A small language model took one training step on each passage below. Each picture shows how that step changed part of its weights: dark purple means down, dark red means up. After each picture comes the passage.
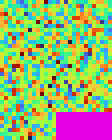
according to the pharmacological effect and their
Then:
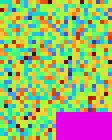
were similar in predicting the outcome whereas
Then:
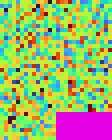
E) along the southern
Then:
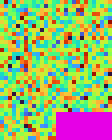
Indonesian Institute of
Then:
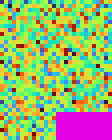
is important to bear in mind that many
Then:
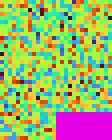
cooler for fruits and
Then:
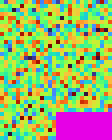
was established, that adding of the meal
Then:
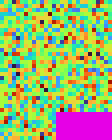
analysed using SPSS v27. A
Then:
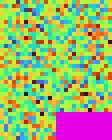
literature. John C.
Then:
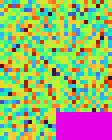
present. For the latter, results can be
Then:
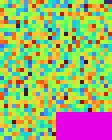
those of the other models. Consequently, the
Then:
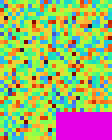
to make open or FAIR data
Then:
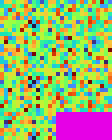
to the field will facilitate continued
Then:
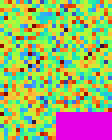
funded by Faculty of
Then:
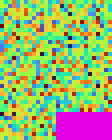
a nurse named Aishe
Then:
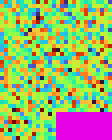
paper, we employ the real case and feelings
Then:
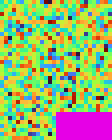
impossible to differentiate by human
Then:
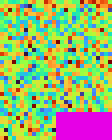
groundnuts, smoked dried
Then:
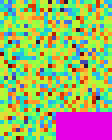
At the same time, it can be
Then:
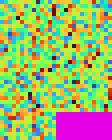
The results show that the irrigation system
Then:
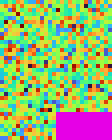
VMD and FSA on residues
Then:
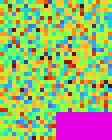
medical error, as well as an
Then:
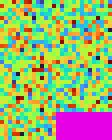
one of the predominant themes at the
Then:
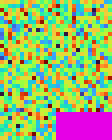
power distribution. Moreover, “beyond
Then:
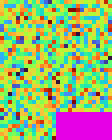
portfolios constitute
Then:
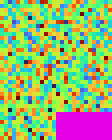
TA networks and TA films during
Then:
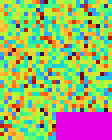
analyzing international experience on a
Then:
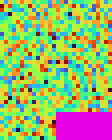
types of online labs are:
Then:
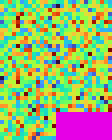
to the anatomical constraints related to
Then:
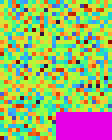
We demonstrate that classification-based
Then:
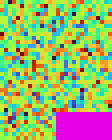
other IPC systems (especially
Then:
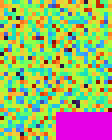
Psychotropic Agents
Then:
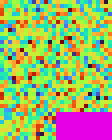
economics, regional studies, and the
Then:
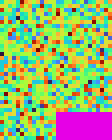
from vaccinated animals)
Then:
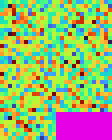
hence noteworthy that, to
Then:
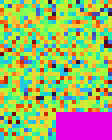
sector, following the sub-sectors of food
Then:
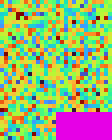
modifier of exposure on the way from
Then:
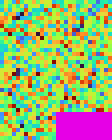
del C. (2011). Analysis
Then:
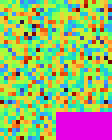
of nonconforming items is a
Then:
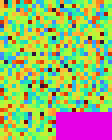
a randomized study which included 91
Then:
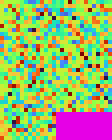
and Se powders by chemical
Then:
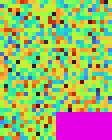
byproducts, together or
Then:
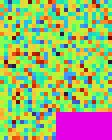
which reduces the k_{ic} with the
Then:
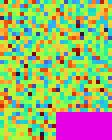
with animated video media has proven
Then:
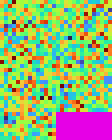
In addition, the Astrophysical
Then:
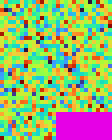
a list of rows. srows
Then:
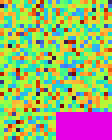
portfolio analysis. The basic
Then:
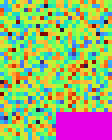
announce the development of metaverse,
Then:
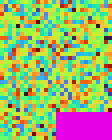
moving one step ahead by
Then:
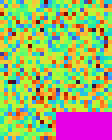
linked to a poor long-term
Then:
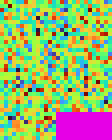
II illustrates tensile
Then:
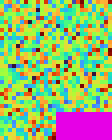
management Accounting information serves the
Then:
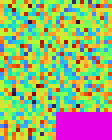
Evaluating Left Ventricular
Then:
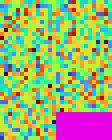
In data 3, the Facebook
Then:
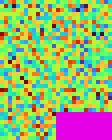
using formula for non-population.
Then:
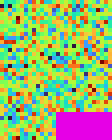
of seeds has a positive and not significant effect
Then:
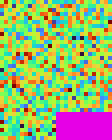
formats: Geography Markup
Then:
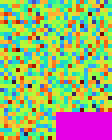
the growth and development of the used car market in
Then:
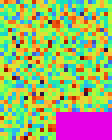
with 10 wt% of silicone
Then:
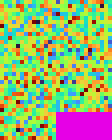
scientific direction to improve the quality
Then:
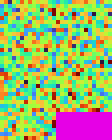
of Salfit Governorate. Table
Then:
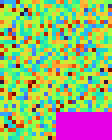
Messages through Telegram app The
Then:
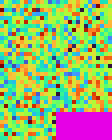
core data (brown dots are
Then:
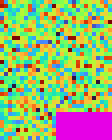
emotions. At the sentence
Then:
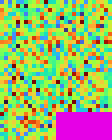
reported on the dynamic characteristics of
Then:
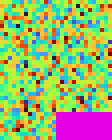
efficiently classify sentiments related to
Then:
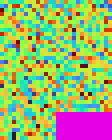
several 3D models so that a user could
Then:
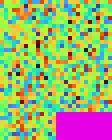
monoethanolamides of higher
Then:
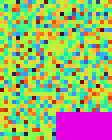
user communities in many fields of
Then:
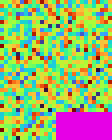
average cost of \$51.70 per
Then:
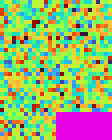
to our friends who might be more
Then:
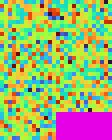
can be used as a reference for the best
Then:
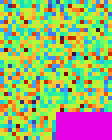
The research is being done by collecting the current
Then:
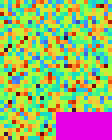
the cell was observed and a mechanism has also been
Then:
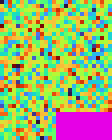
Tribhuvan University. Mr.
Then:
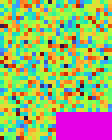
to whatsoever limit, and now
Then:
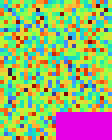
the preprocessing step to visualize
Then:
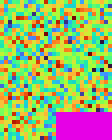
attitudes of faculty members
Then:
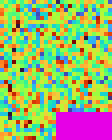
fungal antibody, and
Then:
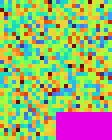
it calculates the diameter and
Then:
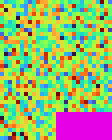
previous articles that highlighted the need
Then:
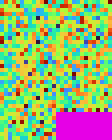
contact stress are presented by depending on material
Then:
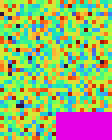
the largest offsets ($>
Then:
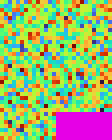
they make all the decisions. 3)
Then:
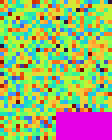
of High Capacity SVC and
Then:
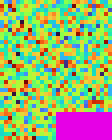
drug. Figure 6. Averaged
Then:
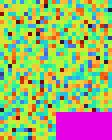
pooled together and sorted in
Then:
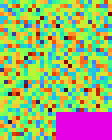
the translation of the novel by
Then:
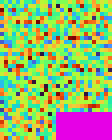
as opportunities that are offered to
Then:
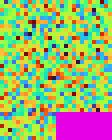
microbial infections in human.
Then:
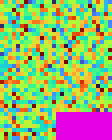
of steel production and consumption.
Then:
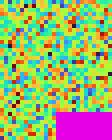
of a similar nature for the first and second
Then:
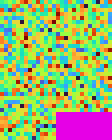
data will be used to ensure that the models are
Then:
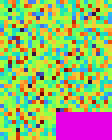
· Catalyst synthesis
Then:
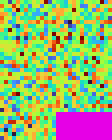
generally be adult males or
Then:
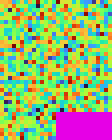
intranasal corticosteroids
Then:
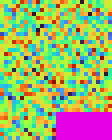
get a career exist as integrated two
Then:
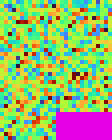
[3] Folding Story.
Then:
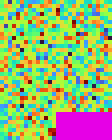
courses or stock market indices;
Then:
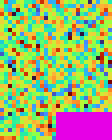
target groups these services are given, the level
